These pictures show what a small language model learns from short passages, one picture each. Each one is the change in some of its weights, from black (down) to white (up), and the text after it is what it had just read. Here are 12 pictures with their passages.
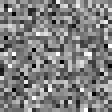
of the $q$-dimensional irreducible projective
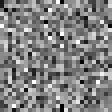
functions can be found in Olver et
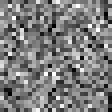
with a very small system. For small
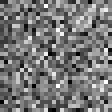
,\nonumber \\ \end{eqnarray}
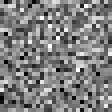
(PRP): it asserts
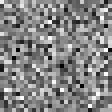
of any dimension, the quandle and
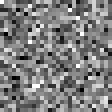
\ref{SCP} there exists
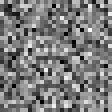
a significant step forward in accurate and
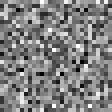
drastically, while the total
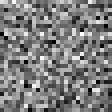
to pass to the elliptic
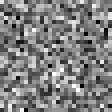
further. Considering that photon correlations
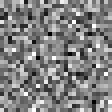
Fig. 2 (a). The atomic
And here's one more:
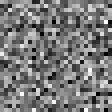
influence maximization will result in
